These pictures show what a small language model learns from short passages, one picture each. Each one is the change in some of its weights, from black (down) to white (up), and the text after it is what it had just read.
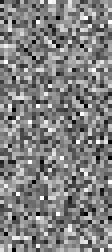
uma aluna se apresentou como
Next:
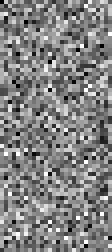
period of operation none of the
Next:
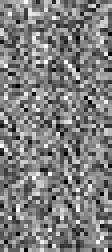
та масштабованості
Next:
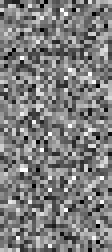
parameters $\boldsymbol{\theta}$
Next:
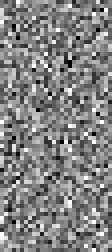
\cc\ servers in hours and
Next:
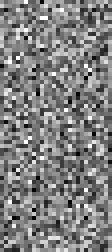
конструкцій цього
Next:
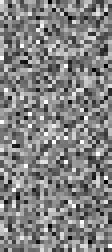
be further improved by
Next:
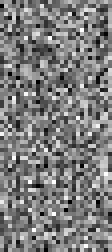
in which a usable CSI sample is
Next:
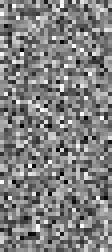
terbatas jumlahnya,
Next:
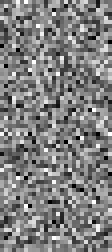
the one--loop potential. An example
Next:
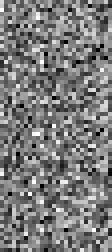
cosmological constant for which the
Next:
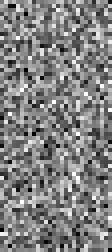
патология, қандли
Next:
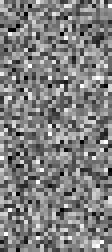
geometrical chirality
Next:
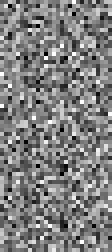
âncoras em ambas as
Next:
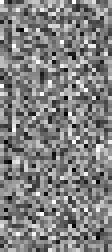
Sci. Publ., N.Y.,
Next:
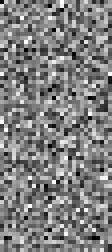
sostenuti (abete
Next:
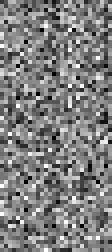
– Doctor of Philosophy
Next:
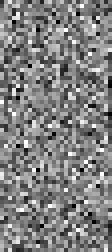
\mathcal{V}$ is assigned a
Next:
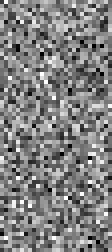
conifere. Atacă și
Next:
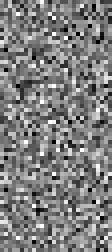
directional ordering of Fe/Ni
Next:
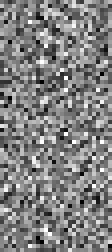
flux is positive and to the
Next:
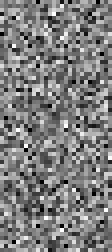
comparable to spatial error.
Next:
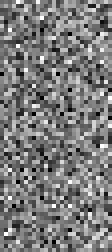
\, ,$$ where $\Cal S$ is the
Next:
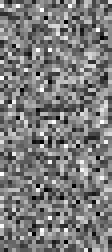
and the solar system giant planets are
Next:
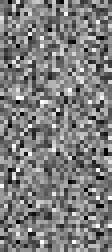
\hline \end{tabular}
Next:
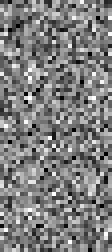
officially released \SAX
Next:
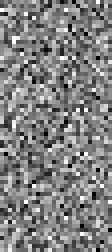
Kerbau. *Jurnal
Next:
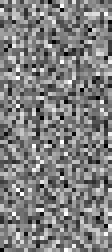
tomonidan mijozni
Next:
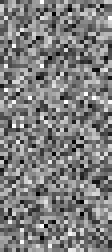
tools will be critical to
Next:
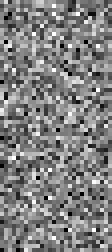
although these were often from much
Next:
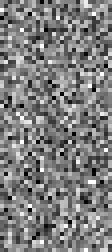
cuales 3 concluyeron el
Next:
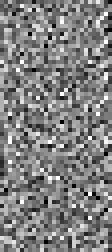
being able to incorporate radiation
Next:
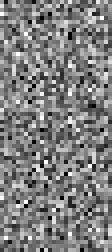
feature in the transmission spectrum.
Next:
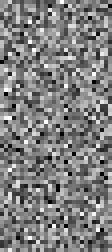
between 2.1~K and high temperatures as
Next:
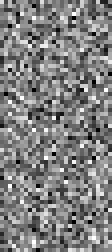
parceiros comunicacionais da
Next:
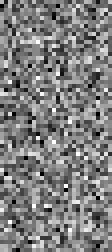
been determined for three implanted
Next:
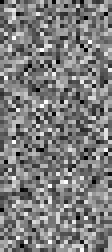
incluso propicia que los
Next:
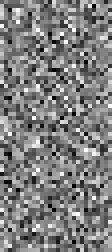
defitsiti korreksiya
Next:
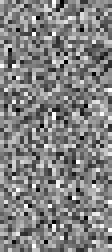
with one extensive branched
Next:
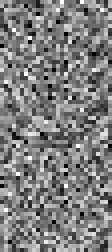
from two consecutive frames and
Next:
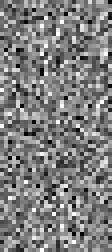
farzandlarining axloqiy
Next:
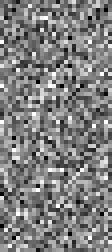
`flavours' depending on the
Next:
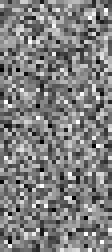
у фракції 5 – 10
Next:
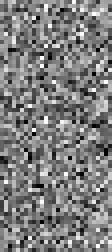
it is possible to arrive at the
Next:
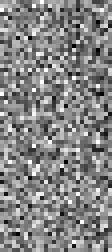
olib borgan holda,
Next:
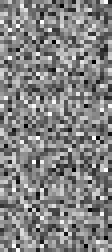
očnoj vodici
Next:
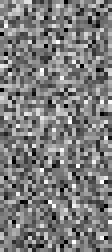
Методика обучения
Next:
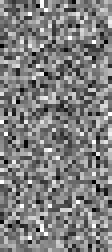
such a limit could not be reached,
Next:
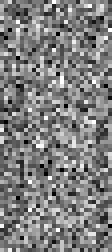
imprint of the dark energy model on the
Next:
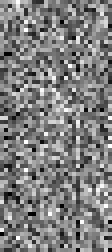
аддитивным образом.
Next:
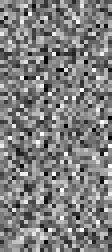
и субтропических
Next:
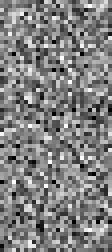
de gênero rígidos que
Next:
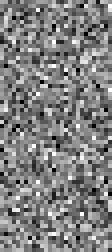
iscrizioni presenti ad
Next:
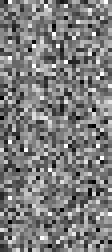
large time limit to the trace of that
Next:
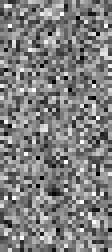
is much more complex, far
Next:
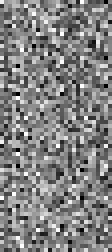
natijalariga erishishni
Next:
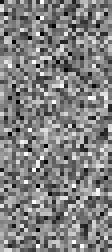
also noted non-solar abundance
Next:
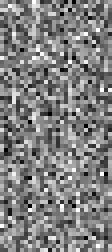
Shavkat, A., Kural,
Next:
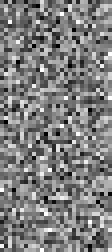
$N=1$ these can easily
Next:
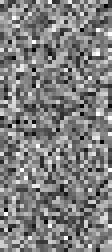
e a eleva. Para os
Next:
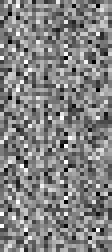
{journal} {Phys. Rev.
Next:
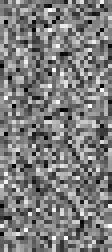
de D1 a D5 + Mesna.
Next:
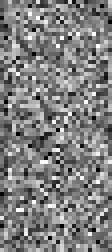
the expected distribution for a Poissonian
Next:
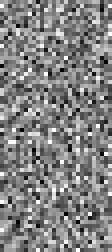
отнесения толерантности
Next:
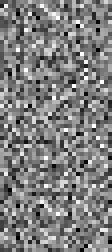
us to use this loop for SIMD
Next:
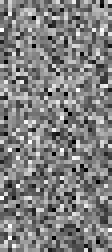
jadallik bilan kirib
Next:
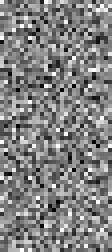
W gminach, które
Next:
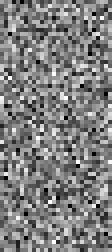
$Q$-$U$ loop diagram
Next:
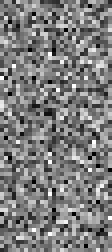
gait cycle, a linear
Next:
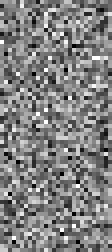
kali ini dilakukan.
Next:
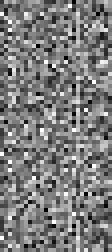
taqozo etadi. Har
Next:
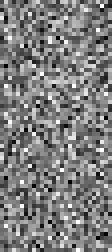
\ref{filter3}). Its
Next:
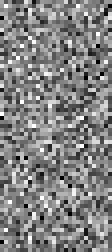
be used to distinguish between SSI
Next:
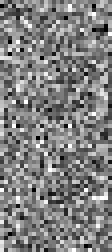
dengan cara wawancara,
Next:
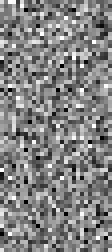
sonini koʻpaytirish,
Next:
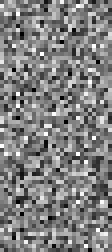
accurate inference performance, but the
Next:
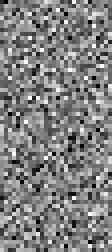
can argue \cite{dfs}
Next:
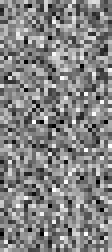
в Україні й
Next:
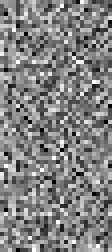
uncapped isolated zigzag
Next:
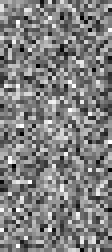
enero a mayo de 2025, se
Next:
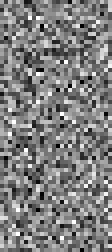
la protección de los intereses
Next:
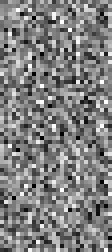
Рахмонов К.Э.
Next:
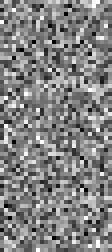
era uma cidade grande.
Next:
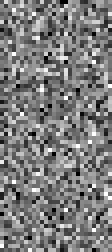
these phenomena from a theoretical
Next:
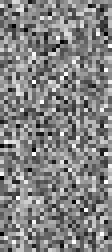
педагогов школ и
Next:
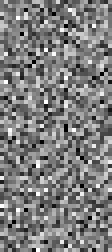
rastreamento reservado para
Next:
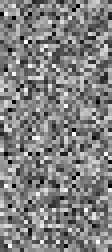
corresponding classical trajectories are
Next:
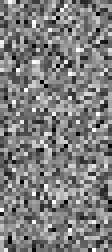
small pilot installations to
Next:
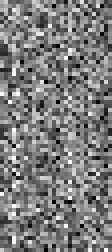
M., Cochran, W., et
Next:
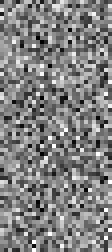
возрождение России.
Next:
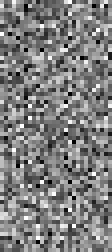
Zamonaviy internet va uning
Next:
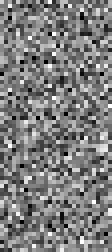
most frequent cause. The surgical
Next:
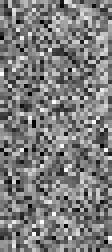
: Tabel 6. Hasil
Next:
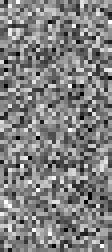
[18], and non-linear
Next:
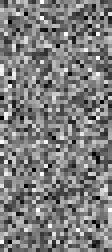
this direction, which generates the thermal
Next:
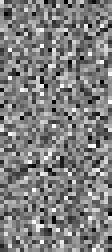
topology. (ii) The clustering
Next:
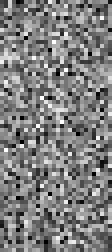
content of the Universe. On
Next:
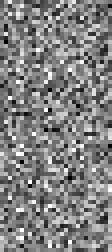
$\lambda$ can be seen as a
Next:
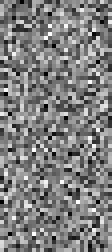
$c$ in free space, which
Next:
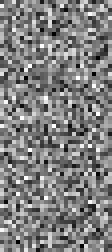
le juge, seul, peut
